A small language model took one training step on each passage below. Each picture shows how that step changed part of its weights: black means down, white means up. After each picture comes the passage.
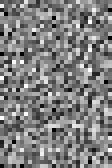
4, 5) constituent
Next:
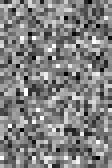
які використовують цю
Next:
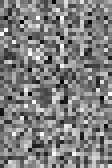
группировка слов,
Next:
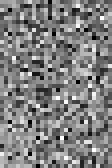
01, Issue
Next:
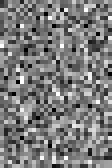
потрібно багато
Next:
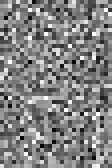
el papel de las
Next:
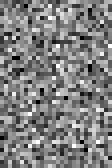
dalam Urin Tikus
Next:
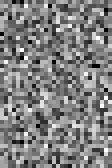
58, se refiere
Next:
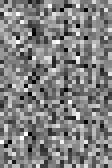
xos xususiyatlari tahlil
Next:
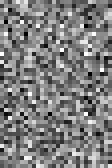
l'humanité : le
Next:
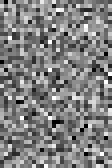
asosiy tushuncha miyasida
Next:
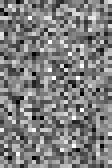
del enfriamiento con
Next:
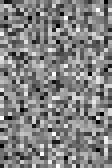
trabalho e as relações são
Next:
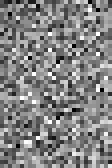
la comunidad FAyCH
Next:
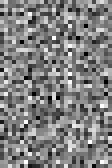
*Candidate of
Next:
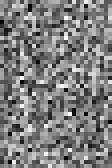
tipo de información que este
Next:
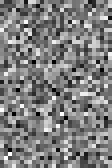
qismlari haqida
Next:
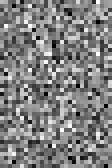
o personagem, adaptando
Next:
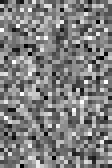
el ejercicio
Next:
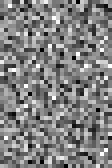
chiqardi. XVII
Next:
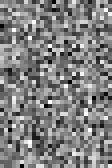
la ponencia: -
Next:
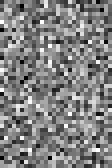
a Paris, onde
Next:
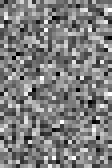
functions, primary
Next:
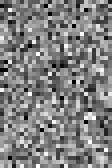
des jumeaux.
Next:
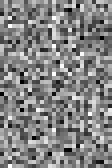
parallel programs
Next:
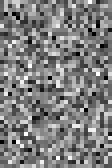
on various subjects,
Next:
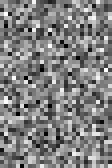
cierra las puertas
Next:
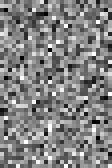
Quintero, M.,
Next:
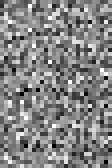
DEL SIGLO
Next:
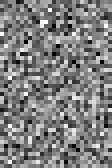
*yuqori* va
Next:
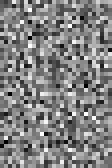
de la investigación, el
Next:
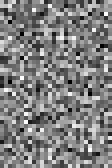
reciso, ma un
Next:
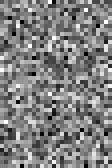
passagem, respeito
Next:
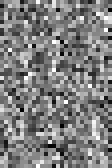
с ранних лет
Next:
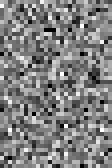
волонтерства з
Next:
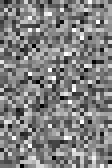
el cual se entiende como
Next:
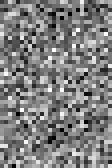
Malzeme Orta
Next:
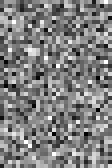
KUB berkisar
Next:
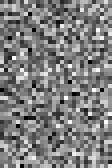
fuerza constructiva que
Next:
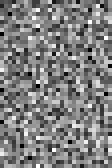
réchauffement à
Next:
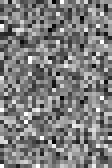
transformatsiya jarayonlarini amalga
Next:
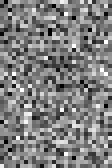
tradición occidental,
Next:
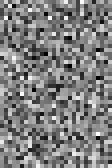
mahrum odam"
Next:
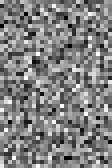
ta'lim jarayonida va
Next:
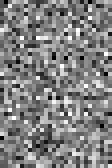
rate of customer
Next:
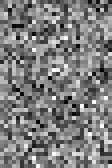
впливом концепції
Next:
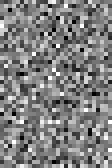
готовность 6,5
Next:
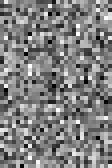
a postupů k
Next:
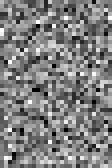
das interações e do envolvimento
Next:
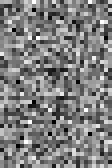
peserta didik
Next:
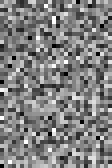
T.; Fontes,
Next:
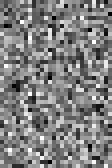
kinerja mesin pada
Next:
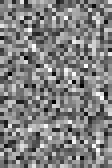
inicial de professores.
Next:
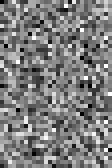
attraction yang mana
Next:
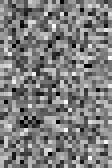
va turli kasalliklarni
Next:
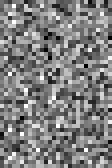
сўроқ қилишнинг
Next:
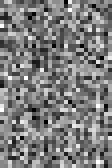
e dificuldade na
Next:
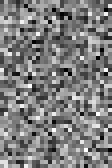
hukum yang diterima
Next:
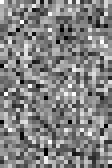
relação da tríade
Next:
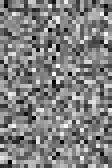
risklarni alohida
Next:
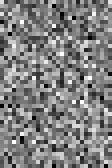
bilan avvalo siyosiy
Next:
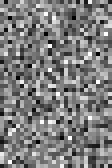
ataxia derecha,
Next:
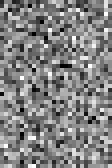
características da doença
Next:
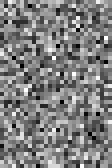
важную роль играет
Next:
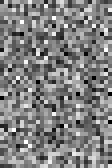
Bugungi kunda
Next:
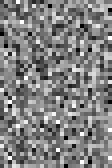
7% ҳолларда
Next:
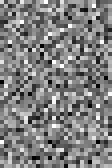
структура изложения
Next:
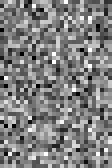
en términos de
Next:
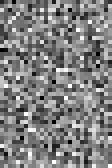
ditto, aber
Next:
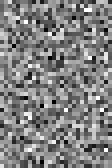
kapalıdır ve
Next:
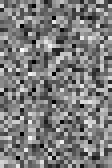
pela atividade física?
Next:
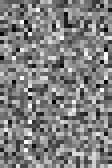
hech kim yordam
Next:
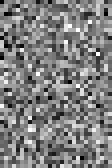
de la mauvaise
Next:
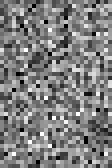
инновационные технологии:
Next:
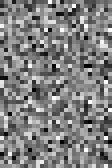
ishni qo'shiq
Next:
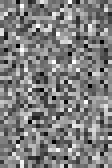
значення середніх
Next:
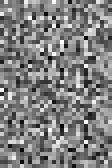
– desproporción 11
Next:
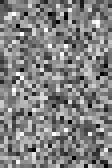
támogatta a
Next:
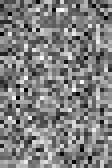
en muchos espacios
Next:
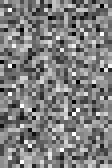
y sostenibilidad en
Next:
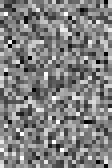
ishqda qaysi
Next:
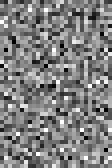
examines the impact of
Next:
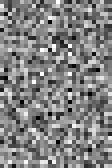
Ximena Cox;
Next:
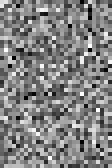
Fisher, E.
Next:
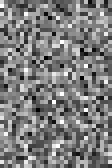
среде широкого
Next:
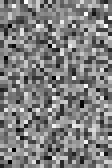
oldinroq namoyon
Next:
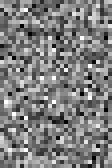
melhor, reduzindo a
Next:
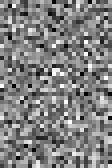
Islomni zamonaviylashtirish
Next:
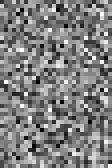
real konstruktorlik
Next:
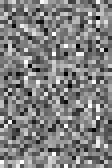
разі нормування
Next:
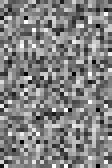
D.I. Vertical
